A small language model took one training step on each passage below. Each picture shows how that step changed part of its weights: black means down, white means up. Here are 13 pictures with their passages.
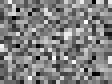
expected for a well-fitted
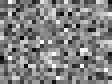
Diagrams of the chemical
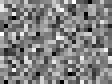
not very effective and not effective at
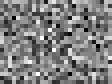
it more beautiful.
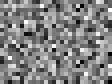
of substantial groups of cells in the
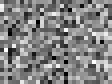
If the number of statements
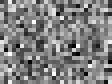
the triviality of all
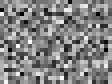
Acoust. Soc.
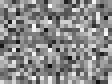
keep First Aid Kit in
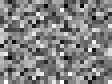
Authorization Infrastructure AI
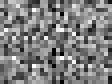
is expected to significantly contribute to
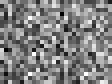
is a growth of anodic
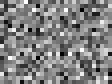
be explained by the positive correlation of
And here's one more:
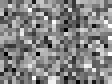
1. Aiken,
